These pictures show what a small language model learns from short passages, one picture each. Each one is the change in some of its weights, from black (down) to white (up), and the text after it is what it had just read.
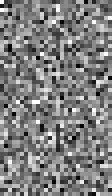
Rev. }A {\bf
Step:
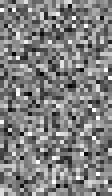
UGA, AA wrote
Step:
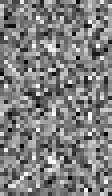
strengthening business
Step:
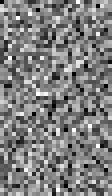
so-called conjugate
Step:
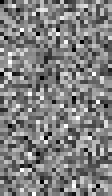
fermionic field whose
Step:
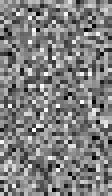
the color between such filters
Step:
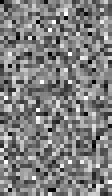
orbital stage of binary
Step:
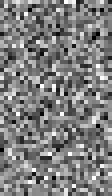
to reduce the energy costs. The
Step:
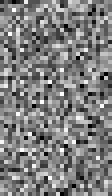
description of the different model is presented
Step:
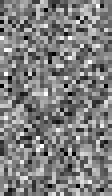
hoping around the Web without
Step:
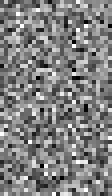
relate to the gates implemented
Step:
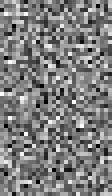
The first IAFA event,
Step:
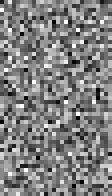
is model-free RL requires
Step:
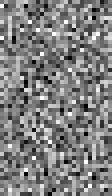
energy before reaching the
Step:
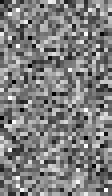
Egg Data: Egg
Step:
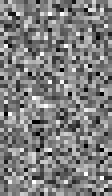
also sentences mentioned in
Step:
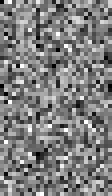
side of the Monastery
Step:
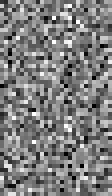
from an axisymmetric
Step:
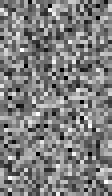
have at least one data set for which
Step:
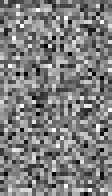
fragmentation as implemented in
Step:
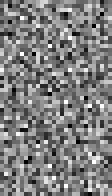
be presented elsewhere.
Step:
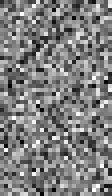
larger than would be expected from an
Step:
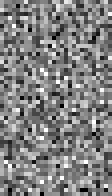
The redshift of the
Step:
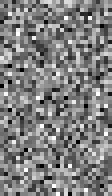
involved in agriculture on
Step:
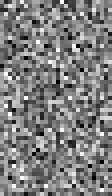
October 2022 Current
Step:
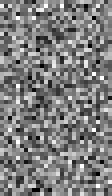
matrix for each excluded
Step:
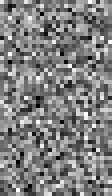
blood antioxidant
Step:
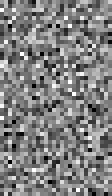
initial diagnosis, four
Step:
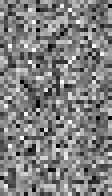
present study. Prevalence of
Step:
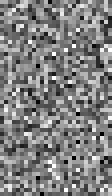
may be significantly reduced. We
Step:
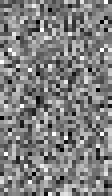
extension of the study 5.1
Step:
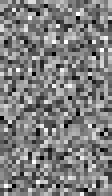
the filament is given by the
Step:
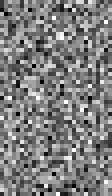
the whole successive
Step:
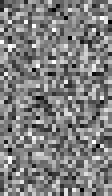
tested or analyzed using
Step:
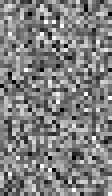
Toxic & ASR &
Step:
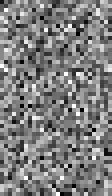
the organization monitors and improves
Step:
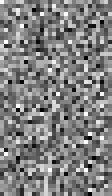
teachers affected participation of
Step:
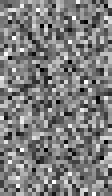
can be, and to a certain
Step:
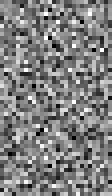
Introduction Antenatal
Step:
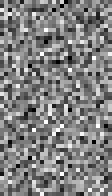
to be exogenous or
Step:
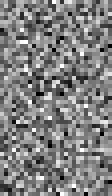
the same time, in these same
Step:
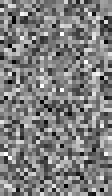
evolution. It is described in many
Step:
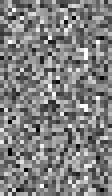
and was kept wet throughout
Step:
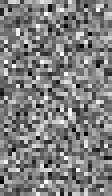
minimization). Therefore, to
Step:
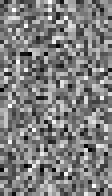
references. Figures often
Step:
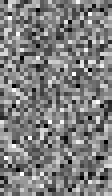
are no longer produced on the light
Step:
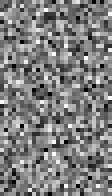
1. Introduction Wood
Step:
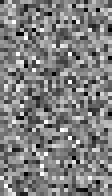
administered in order to
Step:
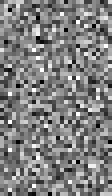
and synthesis of
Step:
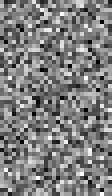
file that annotates the
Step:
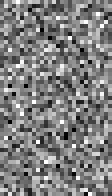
to the results of the training set.
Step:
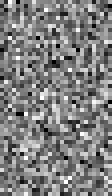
to 100\,000 than to its lower
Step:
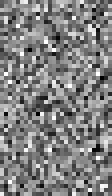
this section. As an early
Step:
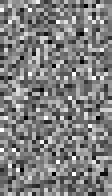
Europeans could not understand that
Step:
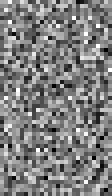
— Average value of k₁
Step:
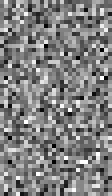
administration by enhancing
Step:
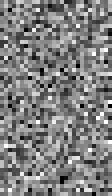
7B model, while the right
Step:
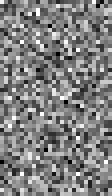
flow through the interfaces.
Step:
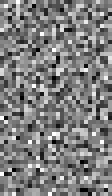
for values of $d$ larger than
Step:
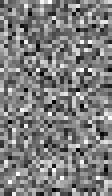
in the momentum measurement. More
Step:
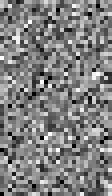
was to highlight the spectrum of
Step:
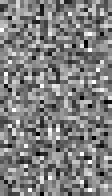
Figure 8. Details of
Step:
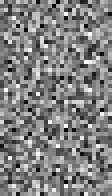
(dotted lines) of
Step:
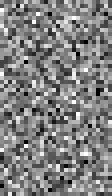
the radial distribution of the abundance
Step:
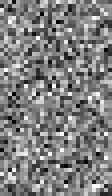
article was part of the reference
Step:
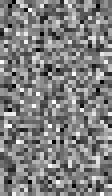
2021). Consequently,
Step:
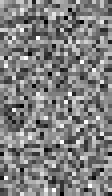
substantia nigra in
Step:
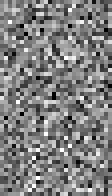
the category Materials and
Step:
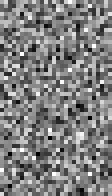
the slow roll regime
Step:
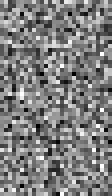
the success of the market
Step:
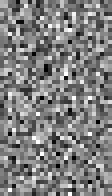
extrapolating the coronal field of
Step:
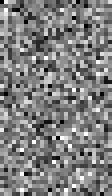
got from the X-ray
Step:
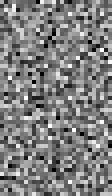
developing area. Note, that
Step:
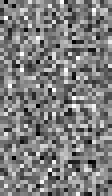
condensers and the electric water
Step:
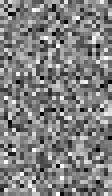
most of the millennial
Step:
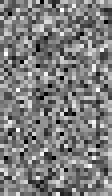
defect states in the particles.
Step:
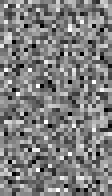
of the land in India.
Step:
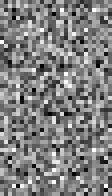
$h_t$. The spectra of
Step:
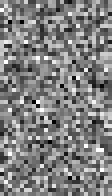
Health Organisation's
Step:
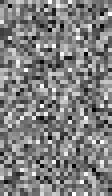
April. The passage of
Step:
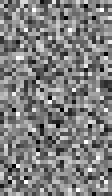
quantum mechanics, but their {\em
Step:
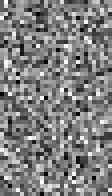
sequence members of the
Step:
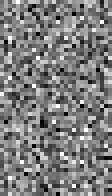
to find relevant sources, a
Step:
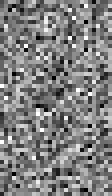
detected easier than general
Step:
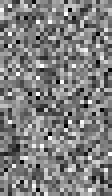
Thus, an inappropriate
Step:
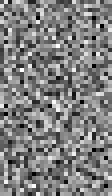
or $4$-dimensional
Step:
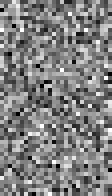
The effect will have on educational
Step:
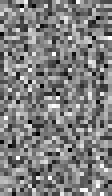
rpm for 4 minutes. The
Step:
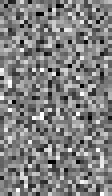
the relative strengths and
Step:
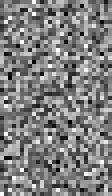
phrase in the polyphonic
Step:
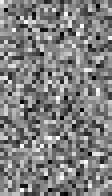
externalism based on the active
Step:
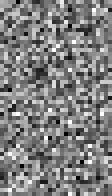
configurations towards the
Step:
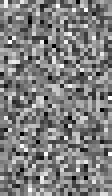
flow inside the crucible.
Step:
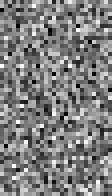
be simply done by operating
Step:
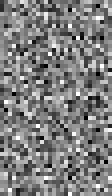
particles which move in the computational
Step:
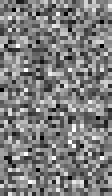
In: FIORIN,
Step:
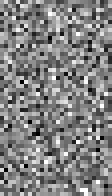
right to withdraw from the
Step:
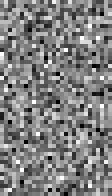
the boundary of the training region,
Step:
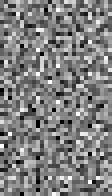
of state: \begin{equation}
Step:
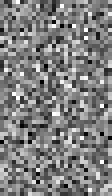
at entirely new level our
